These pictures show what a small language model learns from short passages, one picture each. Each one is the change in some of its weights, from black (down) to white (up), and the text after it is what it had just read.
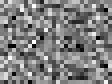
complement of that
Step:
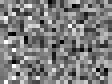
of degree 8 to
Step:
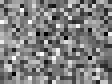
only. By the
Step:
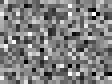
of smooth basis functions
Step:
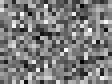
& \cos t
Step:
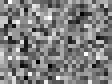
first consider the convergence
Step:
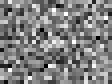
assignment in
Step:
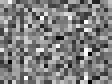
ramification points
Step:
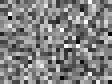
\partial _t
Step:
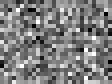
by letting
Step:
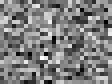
main result is that
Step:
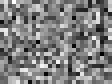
$$ By Proposition
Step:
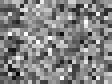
$n$ is
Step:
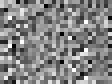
all, the restriction
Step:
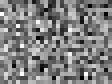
and with it,
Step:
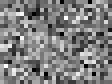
the maximal torus in
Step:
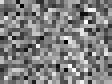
have for all
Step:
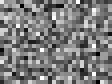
using the relation
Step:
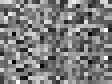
is due to
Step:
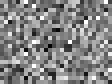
objects $\ob
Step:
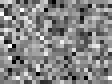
section 6, in
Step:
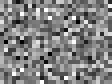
al. considered the
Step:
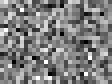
together with the property
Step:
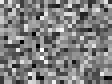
amount of
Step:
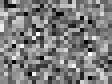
used to define the
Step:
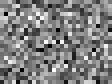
solution matches
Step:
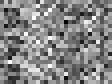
$f$ has
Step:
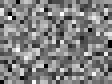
This section provides
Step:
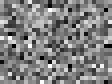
general version of a
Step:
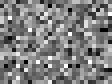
a triangle containing
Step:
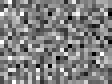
\\ {Department
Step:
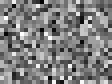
define the set
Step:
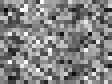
$x$ is
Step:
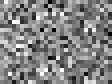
To this end,
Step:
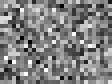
the factor giving
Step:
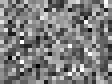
image by the morphism
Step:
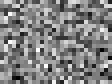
is equal to the
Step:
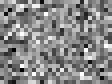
suppose $E$
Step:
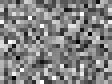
given below.
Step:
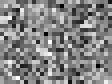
the following way
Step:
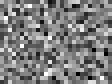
of this work is
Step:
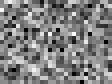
distributions $\mu$
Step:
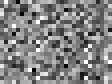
whose cokernel
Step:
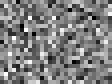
of a periodic
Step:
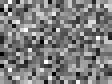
I would like to
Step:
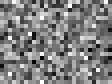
quotient of the locally
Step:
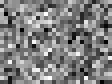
point $p$
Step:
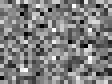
T_{\kappa }
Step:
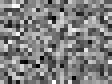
is $\mathfrak
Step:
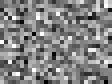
\`a la
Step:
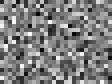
of the class structure
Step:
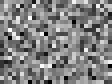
The basic setting is
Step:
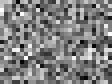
J. Math.
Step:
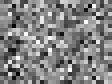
$n$ some
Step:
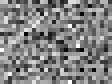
and totally
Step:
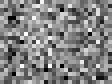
$F$ satisfies
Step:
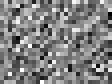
For a pair
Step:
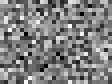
and in particular
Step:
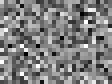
have the same bound
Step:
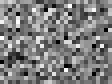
obtain generators of an
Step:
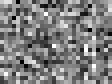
theorem by using the
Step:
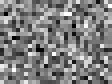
order of isotropy
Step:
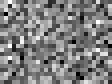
tell the
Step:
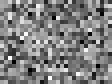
$2 \times
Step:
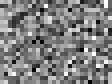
by other bundles.
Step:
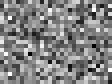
a torsion free
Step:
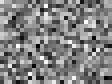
other values of
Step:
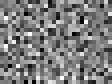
of approximating a
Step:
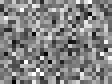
let $C
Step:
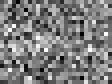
RHS in
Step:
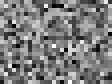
outside of the
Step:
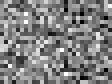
polynomial degree 2 on
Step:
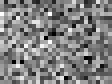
limited to linear
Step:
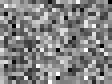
these two possible
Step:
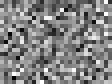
also presented.
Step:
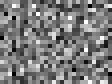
admits the
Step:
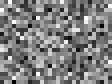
an induction on the
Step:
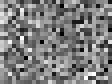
to the one in
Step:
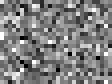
follow from Theorem
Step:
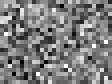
the classical dynamics for
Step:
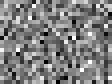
The general form of
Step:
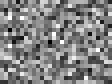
is a bounded operator
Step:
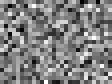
also follows from our
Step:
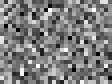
explicit representation of the
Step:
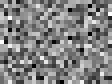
a sequence of
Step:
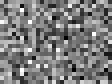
only in the
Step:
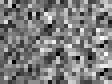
splits in
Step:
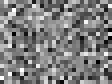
diagram where the
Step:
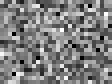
be used later.
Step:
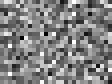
is a directed
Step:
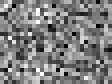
length of bond
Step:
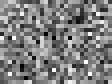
that way when
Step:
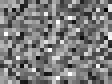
We can extend
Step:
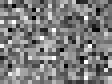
Q}$. Let us
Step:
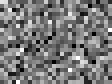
format with $$
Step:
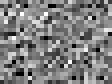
continuous component inside
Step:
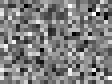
of basis functions along
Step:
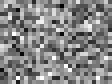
the nontrivial
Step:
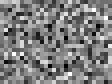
satisfy the density and
